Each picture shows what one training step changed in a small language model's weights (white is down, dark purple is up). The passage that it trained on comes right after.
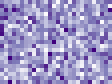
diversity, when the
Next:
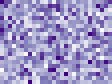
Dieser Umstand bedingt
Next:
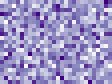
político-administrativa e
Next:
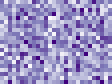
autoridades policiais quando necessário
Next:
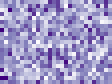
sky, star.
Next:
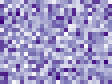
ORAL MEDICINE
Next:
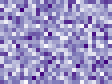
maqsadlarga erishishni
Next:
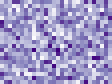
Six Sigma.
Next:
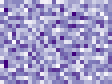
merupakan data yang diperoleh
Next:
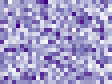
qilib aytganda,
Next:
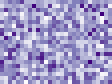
behooren” Zoals
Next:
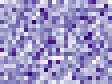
Curitiba, *Revista
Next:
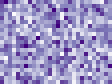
intervenção. Tahani *et
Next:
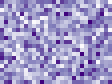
5. В противном
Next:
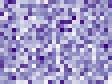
Ulus gazetesinde
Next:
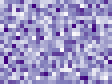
um rio saudável
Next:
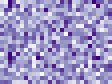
Joana Duarte.
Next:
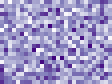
культуре и искусстве
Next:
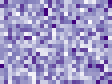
Все сканеры
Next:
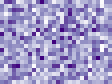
da Oficina de Formação
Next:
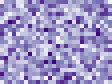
lalu selanjutnya
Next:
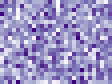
промышленности и потребление
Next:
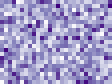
de cada membro, sua
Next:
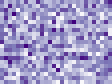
Quyosh kollektori.
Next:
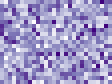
llegan estos estudios es
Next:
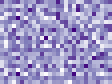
etishi № Mavzu
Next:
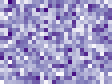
arvo pätee
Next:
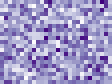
Вклад авторов:
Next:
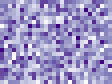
social networks,
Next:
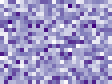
proportion est de 1 à
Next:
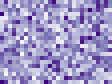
kompyuterda barcha
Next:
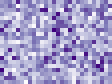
al, qosıqqa
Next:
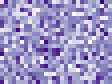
[Электронный ресурс].
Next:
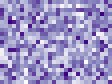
tarbiya jarayonining samaradorligini
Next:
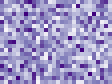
характерно творческое использование
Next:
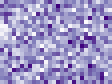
прикладное значение для
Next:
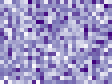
on students' cognitive engagement
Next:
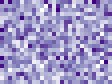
MChJ laboratoriyasi
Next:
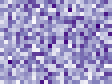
kabi odatlar bolalikdan
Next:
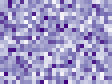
Sebaliknya, Das,
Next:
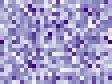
atendem as demandas de
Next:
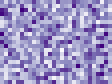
проблемой остаётся
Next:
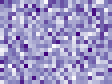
поликлиники города
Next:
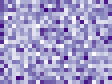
of market reforms and the
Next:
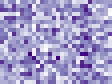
anclaje de las
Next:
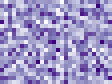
dan perilaku sosial
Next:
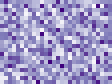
obra qualitativa e quantitativamente
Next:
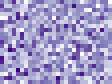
metode algoritma yaitu
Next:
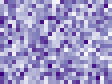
– Астрахань:
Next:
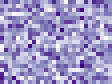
Davlat byudjeti,
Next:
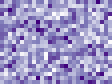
F + Système de
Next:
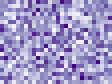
продукт. Keywords:
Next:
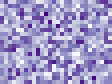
que posibilitan la transformación
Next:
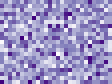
навчалися моделювати
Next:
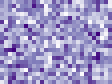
o agronegócio do
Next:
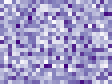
pelvis trífida del
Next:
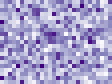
study analyzed areas of
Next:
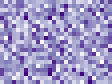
- वन लता
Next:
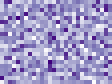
Weaving a classical
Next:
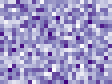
productivos, mejorando la
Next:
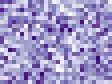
aniqlangan. Shu bilan
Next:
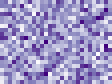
або тенденцій відмінностей
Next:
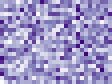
saúde, com o objetivo de
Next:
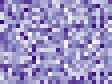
содержащих фтор,
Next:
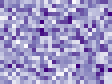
que fazem parte do trabalho
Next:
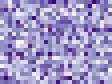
universiteti dotsenti,
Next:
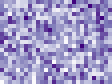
u holda sud hakami
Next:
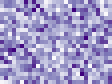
pequeño (con algunas
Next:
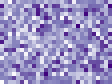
ve türkü barlar ile
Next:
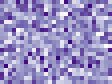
de um neurônio
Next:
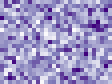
de mer dépend quasi
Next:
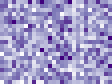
Use. International Organization for
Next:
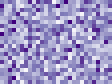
TPPU bertujuan
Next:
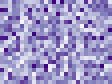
tentang mekanisme
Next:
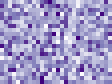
à savoir une variable
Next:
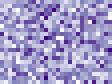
autres symboles
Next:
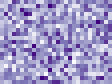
producteurs n'étaient
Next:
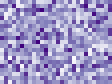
an'anaviy ta'lim
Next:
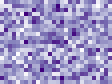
cryptoeconomics and
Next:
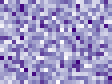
darajasini oshirish masalalari tahlil
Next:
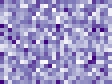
ko so se v njem
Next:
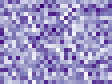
pengalaman langsung dan
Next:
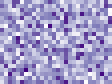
dentro de la entidad,
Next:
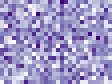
кандидат психологических
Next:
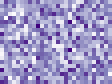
negara untuk mencapai
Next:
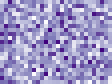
физиологического коридора,
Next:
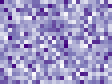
син, Деспот,
